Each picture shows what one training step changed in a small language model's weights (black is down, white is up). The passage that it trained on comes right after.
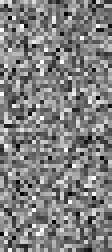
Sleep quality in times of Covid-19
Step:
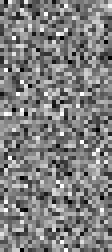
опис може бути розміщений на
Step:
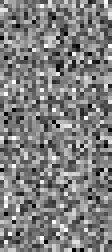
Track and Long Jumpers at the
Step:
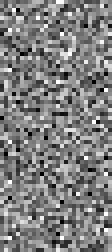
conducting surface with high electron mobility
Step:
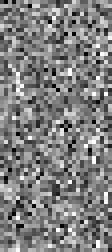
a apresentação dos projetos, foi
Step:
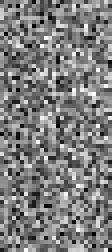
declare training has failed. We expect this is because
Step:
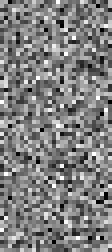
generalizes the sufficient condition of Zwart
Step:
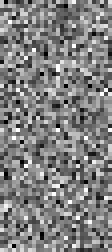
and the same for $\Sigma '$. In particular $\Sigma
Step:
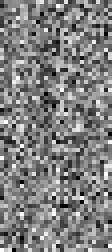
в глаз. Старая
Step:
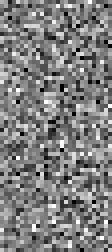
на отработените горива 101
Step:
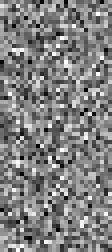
Шу ўринда яна бир
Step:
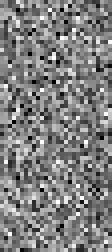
monde du travail. Cette étude
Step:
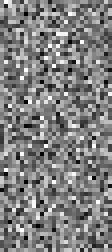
L}_m F_2 \right) \nonumber \\
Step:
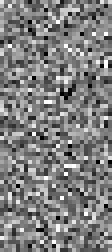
yadro energiyasidan arzoniga
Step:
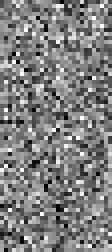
With the end of solar cycle 24 and the
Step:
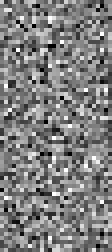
y desarticulación, y confirman que las
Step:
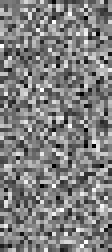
Técnica de Babahoyo,
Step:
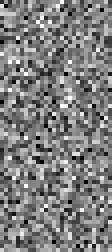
connection} was coined to denote it. Let
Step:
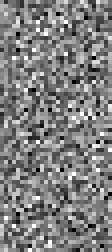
otro tipo de periodismo que está
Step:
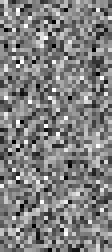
the United States showed a disturbing decline
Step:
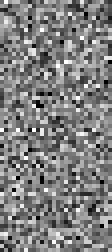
edges. In this case, a vertex of the
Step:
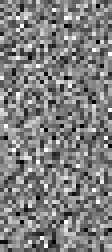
of $W'$ on $(0,\infty)$, it follows
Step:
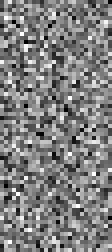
тўпланганида, мазкур
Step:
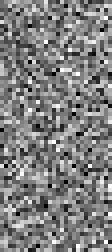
in hyperbolischen Raum, Acta
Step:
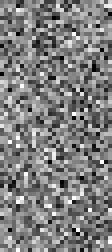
Boshqa bir tarafdin esa,
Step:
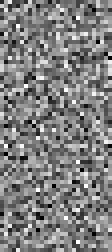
of this new type of TPCFs. Our
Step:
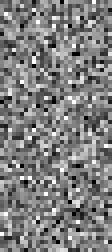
of agents, from which selections are made,
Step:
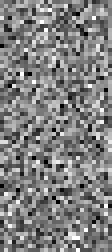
Impresos Dominicanos s. r.
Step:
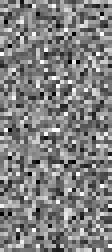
Xulosa qilib aytganda,
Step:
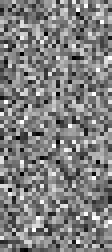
thus $% I^{2}(\tciFourier
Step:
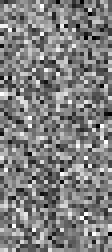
equals about four times the average line width of emission lines
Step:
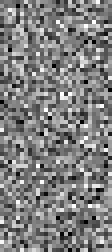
Троїцької церкви
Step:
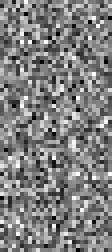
= -\alpha_0\,\frac{\partial}{\partial
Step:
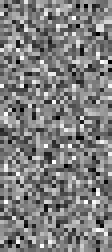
ao 27 de outubro de 2024 en todo o
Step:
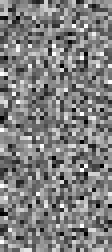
ҳуқуқ барои
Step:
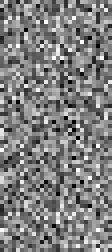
\mathcal{E} \cdot \mathcal{A}$,
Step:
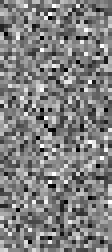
și dezvoltarea rapidă a
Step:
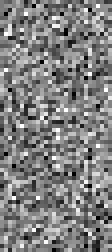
fist-fucking ou d’autres
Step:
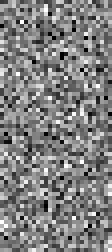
tenía esta sensación de querer
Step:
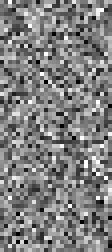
evitando estar ajenos a realidades
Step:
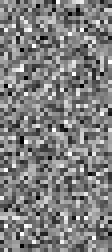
definition of Borel subalgebras, we must have
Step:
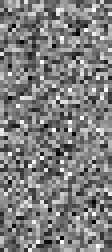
and is also the well known binary AGN candidate PG
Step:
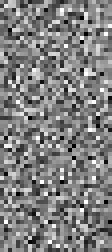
ijodiy materiallar yuborishingiz
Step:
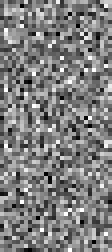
largest component to three idealized test graphs with the same number
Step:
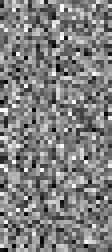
elements and their requirements, as well as on the
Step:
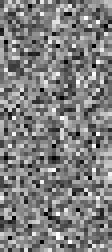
an increase in the value of $A$ with
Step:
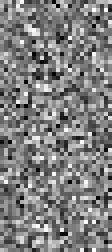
de 25 años En caso de que una
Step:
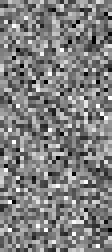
на момент октября 2021
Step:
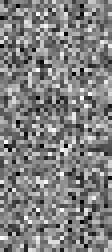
intruzije. Sistem
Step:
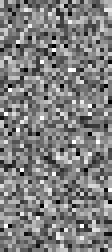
Y_A(1))$, we define the
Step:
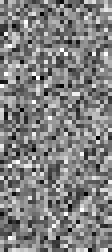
"there is an unlimited number of possible combinations
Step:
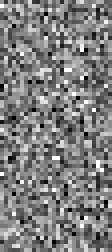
Ularning asarlari, faqat jonli
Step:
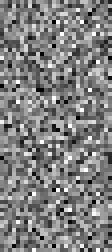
while not periodic, are mostly in the
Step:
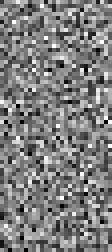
discrepancy between the nominal weights assigned to the
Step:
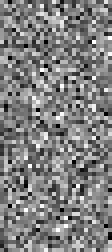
2010). La elevada tasa de resistencia
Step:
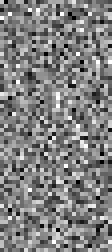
the reconfiguration delay, the scaling is
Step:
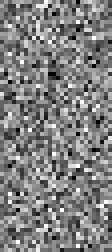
a compact Lie group $H$ different from $G$,
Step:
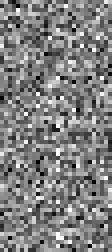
were simulated employing our model, and the
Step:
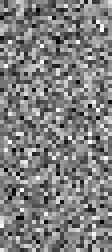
= f$; the first equality holds because $\alpha \in
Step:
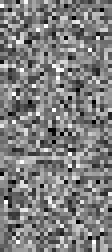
the set of colimits $\{C_i\}$ of all
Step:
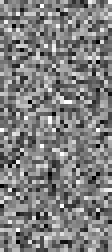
operator $P$ applied to the 19 sites of the
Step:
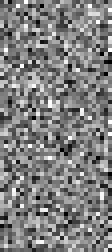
que una vez detectados por la
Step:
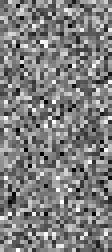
(computationally) tractable reformulation of
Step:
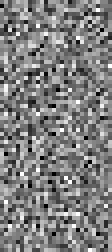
representation of the mass function over cluster scales for a variety of
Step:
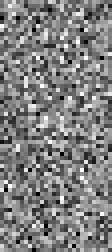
TV-regularization as regularization. Here, as
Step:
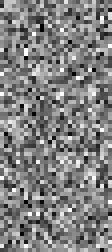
patterns by the RBM, reconstruction of partial
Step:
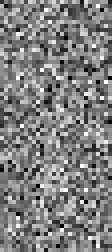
The hybrid model is trained for all 100
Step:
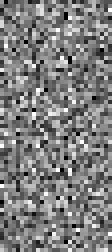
are routinely used for many experiments. However,
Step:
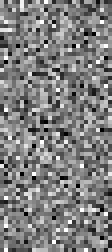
complique la construction d'un
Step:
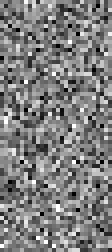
enjoy the brighter side of social media.
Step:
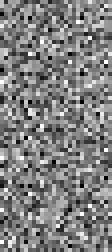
Salvatore Ruggieri.
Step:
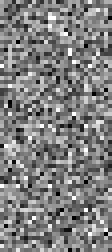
komite audit yang efektif dalam
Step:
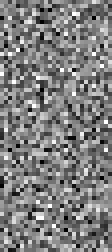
1.3 sec. Fig. 9. Spectrum
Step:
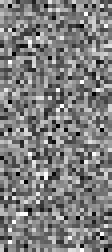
237 пациентов, из которых у
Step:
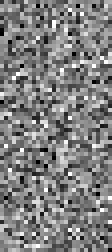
active management of the III stage of labor, it
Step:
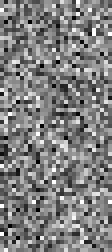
equation \begin{equation}\label{1}
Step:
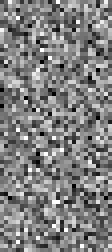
принимать 3 значения: 0 – если
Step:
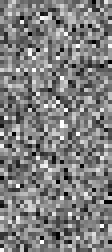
most dominant master used is the simile
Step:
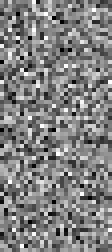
of electrons, $N$, which commutes with the
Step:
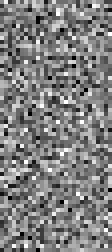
and we used the TMD factorization formalism.
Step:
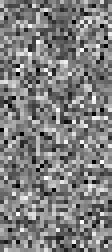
untuk memahami Islam
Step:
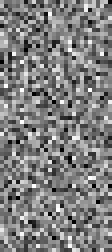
The bitstream was generated using the flow described in Section
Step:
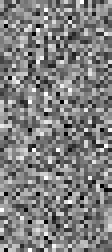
до жодної з них. З огляду
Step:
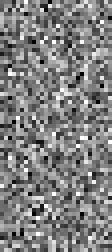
the form $\hat{O}_{\rm eff} =
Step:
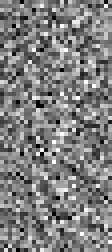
aligned structure. ## 2. Methodology
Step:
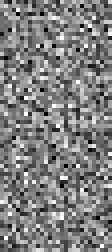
$X \times BSO$ and compatible subtractions
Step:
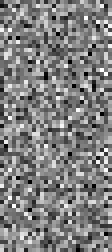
$\mathcal{O}\left[ (\alpha -
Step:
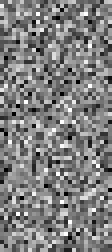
складову європейської та світової
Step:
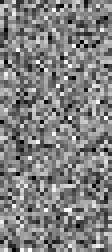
19 "Profesión de doble filo",
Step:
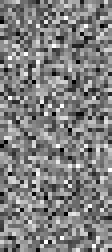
are designed to be served by multiple bus or
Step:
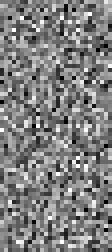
pada pengujian *file
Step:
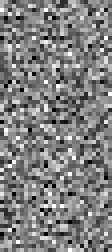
хоч компонент і визнається
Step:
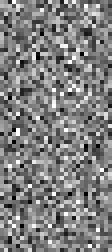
lo presentado se puede establecer que a
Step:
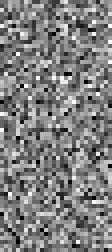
$F(t,x)$ is of class
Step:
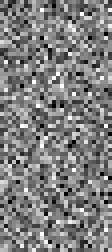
entrepreneur berasal dari
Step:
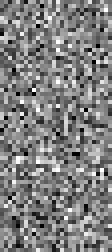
the lower level. The model can be written as:
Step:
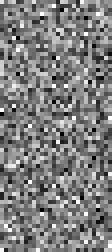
in developing conscious text comprehension
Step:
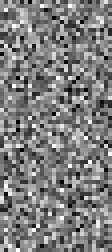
arises naturally in string motivated framework
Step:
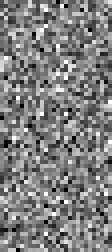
турга мансуб 1814 та
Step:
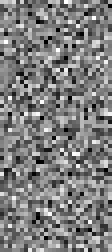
unified theory breaking pattern. Also, the total width
